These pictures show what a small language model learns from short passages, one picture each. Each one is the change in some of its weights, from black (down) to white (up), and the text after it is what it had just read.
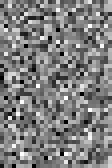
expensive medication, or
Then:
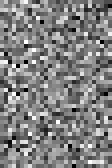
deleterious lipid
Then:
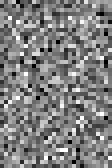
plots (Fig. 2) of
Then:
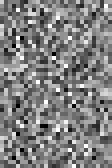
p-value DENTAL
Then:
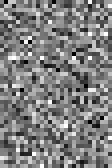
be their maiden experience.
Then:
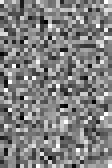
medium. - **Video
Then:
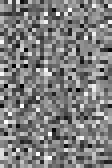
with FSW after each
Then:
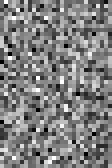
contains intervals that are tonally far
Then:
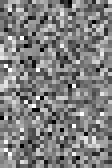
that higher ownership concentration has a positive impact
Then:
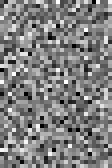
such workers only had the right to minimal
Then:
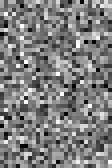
2.6 Estimated age
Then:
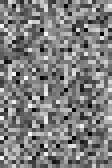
the right-hand side of
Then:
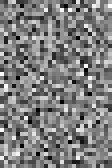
maximum spawn production of
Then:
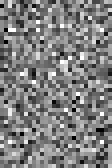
model, the process, although the process
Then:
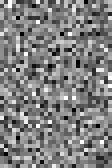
situation, the sewing speed was
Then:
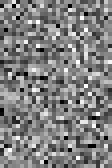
world's diet than any other
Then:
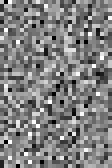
but the audio balance has been changed.
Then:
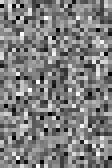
years and around 30% of the
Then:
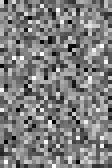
remotely sensed shoreline data
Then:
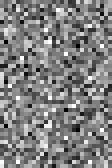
crowdworkers in different
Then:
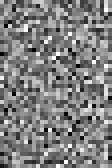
no consensus on whether negative evidence
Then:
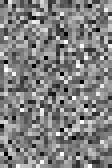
its rapid expansion has attracted the interest
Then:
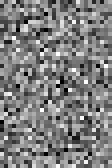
interpreted very differently by a
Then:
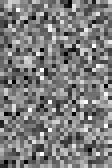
that have a unique ability to undergo
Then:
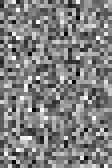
Data can be stored in the cloud and
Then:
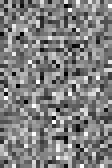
Yield Prediction 5. CONCLUSION
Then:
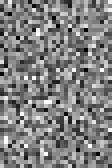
which automotive wheel quality are
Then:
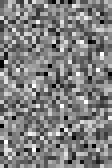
of the above complications usually involved the
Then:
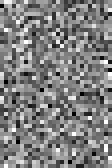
farmers and households affected by the super
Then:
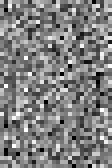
technology and the cost of using technology.
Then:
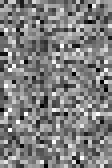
it was found that the combination of cat
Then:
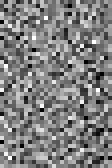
To facilitate the use of the
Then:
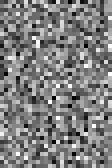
of conceiving of training and learning processes
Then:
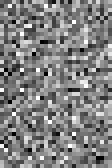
in the case where the objective functions or
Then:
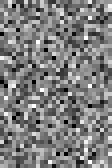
the US Food and Drug
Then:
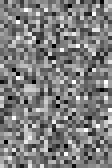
avail of these opportunities and to be
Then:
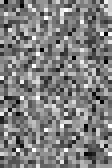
- 1) From the first version until
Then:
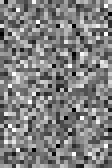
data is being transmitted from
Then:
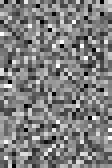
determined using liver biopsy and
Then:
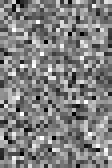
paper first presents different understandings of an
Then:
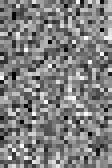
potential; Q_{ib} –
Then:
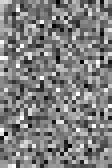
to investigation—sample collection;
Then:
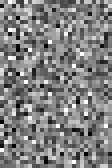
had to choose only one option.
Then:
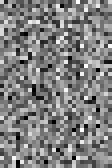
bandwidth allocation problem with optimal
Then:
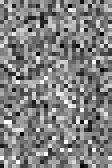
immunity. This plant could therefore strengthen
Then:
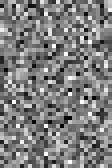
countries and world regions. Similar discussions
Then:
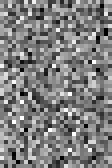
to Rahman and Das
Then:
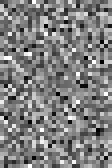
in the autopsied
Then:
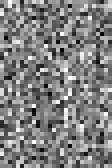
Science. E-mail:
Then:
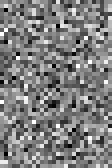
interconnection of interactive and distance technologies
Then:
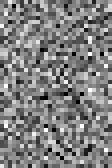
the attainment of organisation goals at
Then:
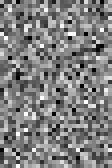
dominant species in the dataset based on the
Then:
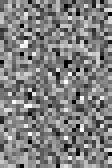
decision styles, transformation process and time management
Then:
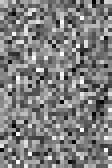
need to be perceived or expressed for the
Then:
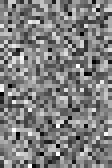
the environment of a cloud computing environment and
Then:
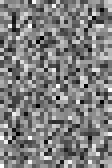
and metadata: To guarantee a high academic
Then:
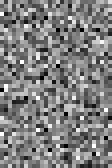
where as 64.7% did
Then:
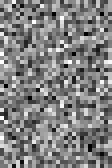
importance for the quantifying the
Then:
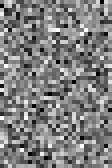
Department of pediatrics for the
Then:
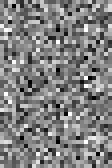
the concentration gradient was not constant, particularly
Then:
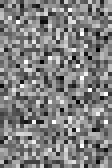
plant. *Environ.
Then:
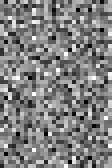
stationary knives and rotating
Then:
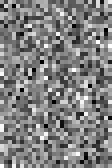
pressed together by aluminum
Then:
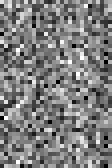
and X. Serra,
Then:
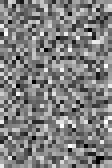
the first draft of the
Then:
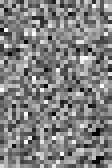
ethyl acetate and the
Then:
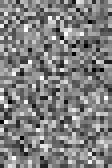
much inconvenience regarding the bulk
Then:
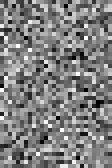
the power parameter of the functional
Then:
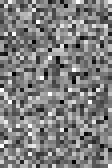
is designed to find the effect of
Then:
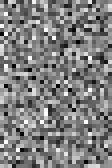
the convulsions'
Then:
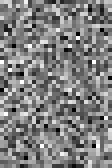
and refill prescriptions, average
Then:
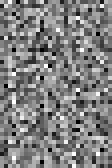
ТОМ 6,
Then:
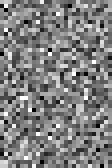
Agreement The purpose and task of the
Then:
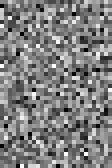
after intravenous And oral
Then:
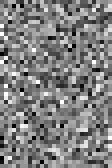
the prevalence of raised blood pressure or
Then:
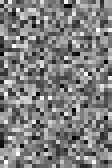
What is the definition of a
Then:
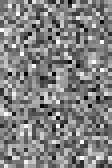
of business communication is reaching employees and customers
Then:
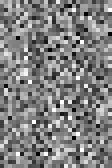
customers. Research and development is generally done
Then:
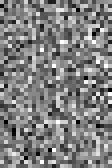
Practices” and construct an integrated practical
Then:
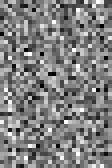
in Table 46 (Wright,
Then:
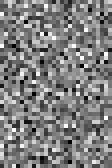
from deep fluid and gases, with
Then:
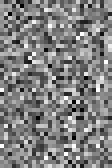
reason for prescribing antibiotics
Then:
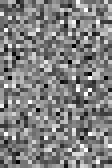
Address = 0x00
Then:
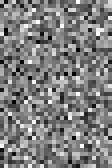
equivalence is presented between a
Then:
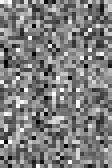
and T. Maekawa,
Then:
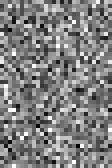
in section 4. 3.3.
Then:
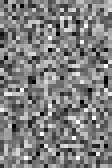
prediction of Garland (2002), some
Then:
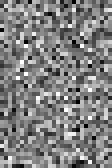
thoughts on the response structure. The
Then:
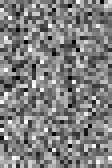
submodule. After applying optical flow
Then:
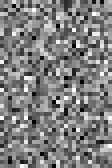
facilitate knowledge sharing for continuity and talent
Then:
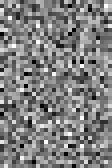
leaf surface. Phylloplane
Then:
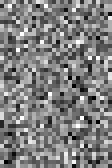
even on a basic level. I
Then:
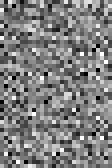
Koynikha River in
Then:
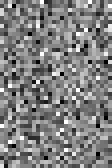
Habiganj Aman II
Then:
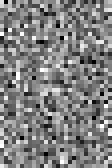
supporting decision-making in the management and
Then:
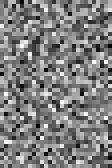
the result analysis from the research and data
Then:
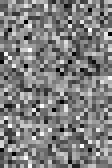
from a product-centric business model
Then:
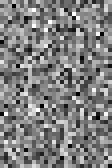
address cardiometabolic risk.
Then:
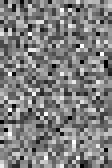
CWA will contain test methods for the
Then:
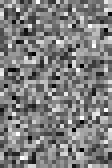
project, to be submitted as deliverable
